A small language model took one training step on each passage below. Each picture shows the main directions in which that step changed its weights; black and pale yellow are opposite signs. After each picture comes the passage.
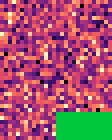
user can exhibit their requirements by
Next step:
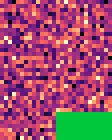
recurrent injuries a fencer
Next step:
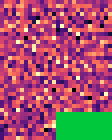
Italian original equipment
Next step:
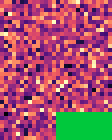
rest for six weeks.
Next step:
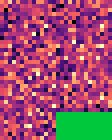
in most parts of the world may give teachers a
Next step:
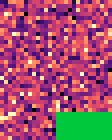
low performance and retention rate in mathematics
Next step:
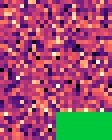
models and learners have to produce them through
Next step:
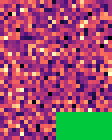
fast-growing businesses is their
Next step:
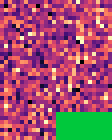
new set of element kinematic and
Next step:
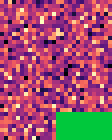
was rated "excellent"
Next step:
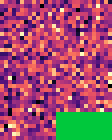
much, too quickly 45.6
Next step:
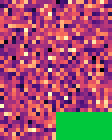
for arranging countries, but for showing
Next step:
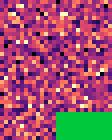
level. Historically, selling
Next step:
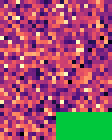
Turabian (footnotes)
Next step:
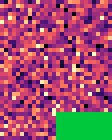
vegetables freely. 1.5
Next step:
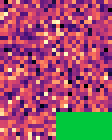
from low to moderate (interpreted as
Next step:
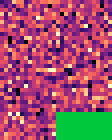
Understanding the ecological importance of
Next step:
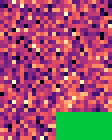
the influence of transportation on the current
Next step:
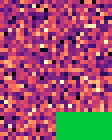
parties incorporates provisions to
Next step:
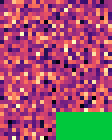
examined, it has found that both computer
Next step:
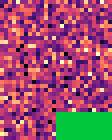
several times. The poet had close
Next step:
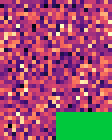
notices from the foregoing that the
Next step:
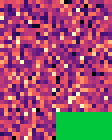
Do you use moisturizing cream on
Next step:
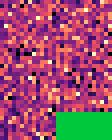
Yefremova et Tozlu,
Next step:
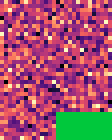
of becoming world leader in 5G
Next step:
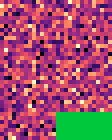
force our device generates when the patient
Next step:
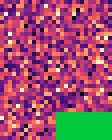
book with an entity that lived in
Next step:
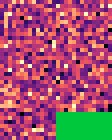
and cost, and facilitate the analysis of the
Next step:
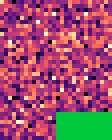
that changing the length of the
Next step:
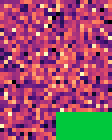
with stresses and phase transition in
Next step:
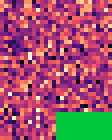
with dimensions of 1 mm thickness and
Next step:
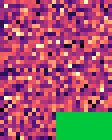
Andhra Pradesh. *The
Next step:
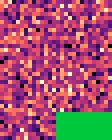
in which companies are moving through their
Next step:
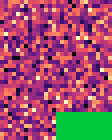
characteristics of the marginal individual “by
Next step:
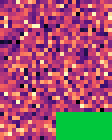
person has, they are able to actualize the
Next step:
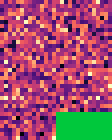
“*certain tone in their communication*”
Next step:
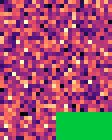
no relationship between attitudes towards
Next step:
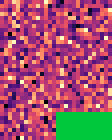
most vulnerable stages of plants.
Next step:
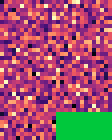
generally at higher concentrations, and Ca, which
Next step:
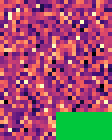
shart qo'yamiz. Va
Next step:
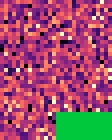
Barium Strontium Titanate
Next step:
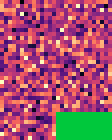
targets both the institutional design of the
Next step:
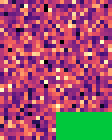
comparison to deep learning approaches for
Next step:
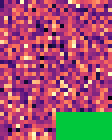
the new CCAS model linking the
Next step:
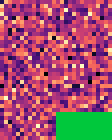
group. However, not a few patients with DM
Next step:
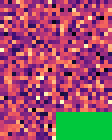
Info Received: 18 August
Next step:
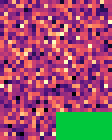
in Cuyambay, Tanay,
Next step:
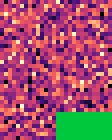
developed deep learning tools make it possible to
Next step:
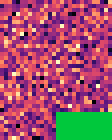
application dependent [6]. An extensive
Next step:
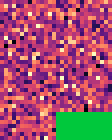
potential non-invasive methods in
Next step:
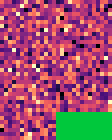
Norashikin and M.Z.
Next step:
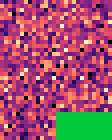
contextualize concepts, recommend
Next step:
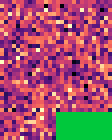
without supplementation with any external carbon and
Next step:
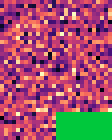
cement concrete, ground
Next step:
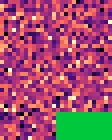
cannot withstand any sudden
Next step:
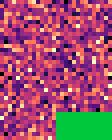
and providing raw sensor data. The calculation
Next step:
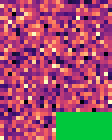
but also of benefit to the arts and
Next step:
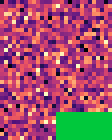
methods This was a prospective, cross
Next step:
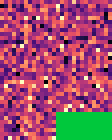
cellulolytic bacteria may be
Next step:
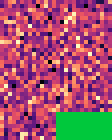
life insurance offices. The four factors
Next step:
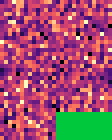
proper, prominent and unambiguous
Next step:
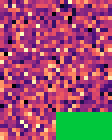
Water and inoculum instead of
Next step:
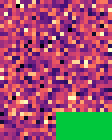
choosing transportation modes need to
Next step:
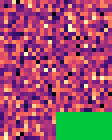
the cabin and flight deck on
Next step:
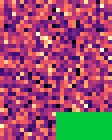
j -th base station and served by the
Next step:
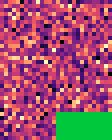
obtain a lower GPA and the students with less social
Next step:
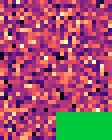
intrusive, and invisible nature and
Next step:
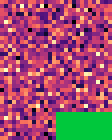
provided if required. Competing interests
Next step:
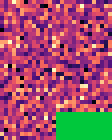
role against obesity, which is now a
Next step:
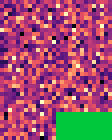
we placed a single baffled
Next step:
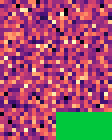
is calculated. The forwarding node
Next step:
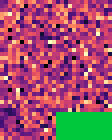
interest regarding the publication of this article.
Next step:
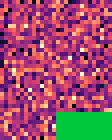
to reduce VOC's, minimizing
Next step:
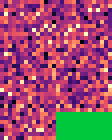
turbines, or rocket systems [1].
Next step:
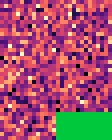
for women of reproductive age ^[2]
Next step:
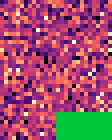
Processing*, vol. 19, no.
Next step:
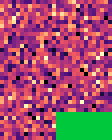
energy transition, much of which must be
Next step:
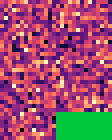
and sectors [6,7].
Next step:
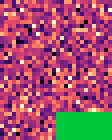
do not go to the resort I will consistently
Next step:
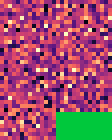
and chi-square tests)
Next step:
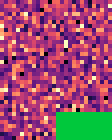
of diverse living genome resources
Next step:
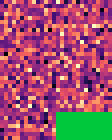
and additional data have been contributed, while the
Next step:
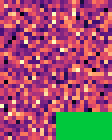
be reflected in the structure list as a complete
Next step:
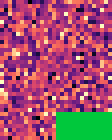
order to reduce the incidence of neonatal
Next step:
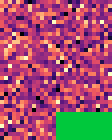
performed the statistical analysis, wrote the
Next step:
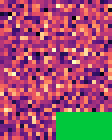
these antimicrobials are available as
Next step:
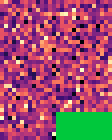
understand and manage one's own's and other
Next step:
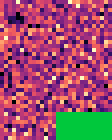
the English Standard Version
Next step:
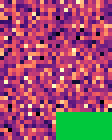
AND METHODS 2.1
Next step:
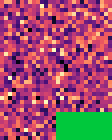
In each round l , each network module i
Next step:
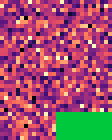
her father restricted her. The result
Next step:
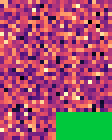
spirituality during the MCO, we
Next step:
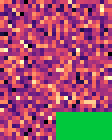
Insights from Inflammatory
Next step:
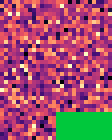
in the evolution of terminology. 2006
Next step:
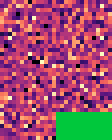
amphetamine-stimulated DA
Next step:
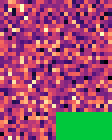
USA). Baseline correction of
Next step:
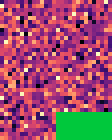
loss, accuracy, confusion matrix,
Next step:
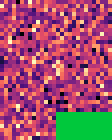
of the particular insertions/deletions
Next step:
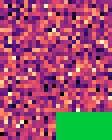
sound sources could potentially be
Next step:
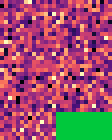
Pain (*Ruja*) is
